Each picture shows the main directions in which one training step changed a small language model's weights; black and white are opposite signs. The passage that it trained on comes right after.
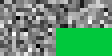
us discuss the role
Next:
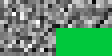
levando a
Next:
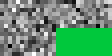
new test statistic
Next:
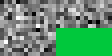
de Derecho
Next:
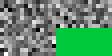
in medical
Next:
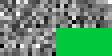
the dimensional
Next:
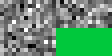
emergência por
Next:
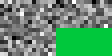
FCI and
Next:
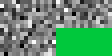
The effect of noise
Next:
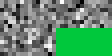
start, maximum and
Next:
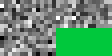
The spectral index of
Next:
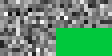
top production rates.
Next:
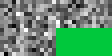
follow the group
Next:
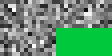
lift fluctuations,
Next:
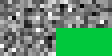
estoques da
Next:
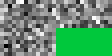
an earlier time
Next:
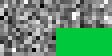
passed through a
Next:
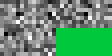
vraag of
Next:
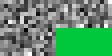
Finally, we provide
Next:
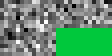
a full path integral
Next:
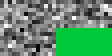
reconocer y
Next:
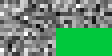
функция ва
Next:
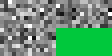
e colaborar
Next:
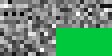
Care Rating
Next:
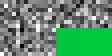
addition, the free
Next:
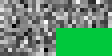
as pessoas
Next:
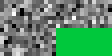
особое место
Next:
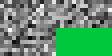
support plates.
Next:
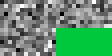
transition (260
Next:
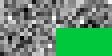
only part that changes
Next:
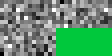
difficulty, our
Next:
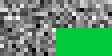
been put forward
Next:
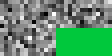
como escopo
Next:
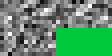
peaks are moving
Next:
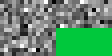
we start with a
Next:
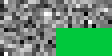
integrated drilling
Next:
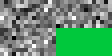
points will be
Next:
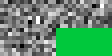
Space Sciences
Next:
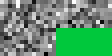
total current density
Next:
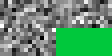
selected line of
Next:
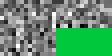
intensity function, as
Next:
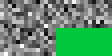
a convenient
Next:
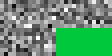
a Força
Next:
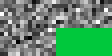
in both the
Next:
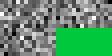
the scalar charge
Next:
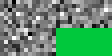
at the essential
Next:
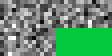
law time dependence
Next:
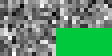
K., Lee
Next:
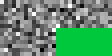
ratio, $r
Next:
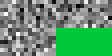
do not consider in
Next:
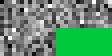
to that obtained by
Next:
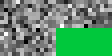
since what is relevant
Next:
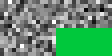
method. In figure
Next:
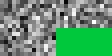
times. In addition
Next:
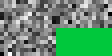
of the central fields
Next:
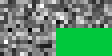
in between an
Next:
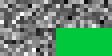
were implemented for
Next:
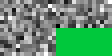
our best-fit
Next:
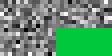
the occupied
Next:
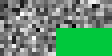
из одной
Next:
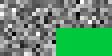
magnetic field and temperature
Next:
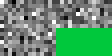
easy to check
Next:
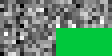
describes the effect
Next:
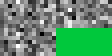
(row) reported
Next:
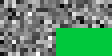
effect of the
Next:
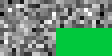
forma de visitar
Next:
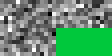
experimental data for
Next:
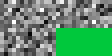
ilmiy kuzatish
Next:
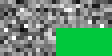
boundary for radius
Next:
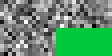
different species were
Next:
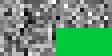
allow backward error
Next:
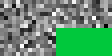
x \ll
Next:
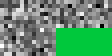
Inc., under
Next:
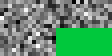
methodische Vorarbeit
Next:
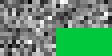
spectral cues that
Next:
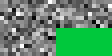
turli xil
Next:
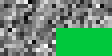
Median of
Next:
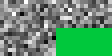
produce a desired
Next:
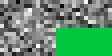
important static
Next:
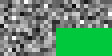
arte como o
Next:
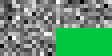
are obtained along the
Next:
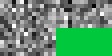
to be due to
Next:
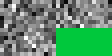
speciaal voor
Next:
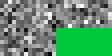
resultado, os
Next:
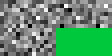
In this letter
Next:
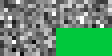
structure of the spin
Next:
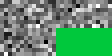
decay exponent
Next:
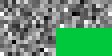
the concept of the
